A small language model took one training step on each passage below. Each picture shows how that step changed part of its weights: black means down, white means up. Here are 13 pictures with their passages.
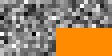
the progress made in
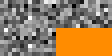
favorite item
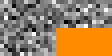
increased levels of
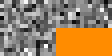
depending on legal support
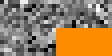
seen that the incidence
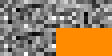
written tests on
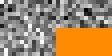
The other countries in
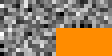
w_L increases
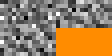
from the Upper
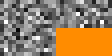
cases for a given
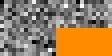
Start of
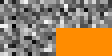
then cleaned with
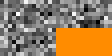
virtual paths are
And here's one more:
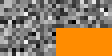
collection, and test
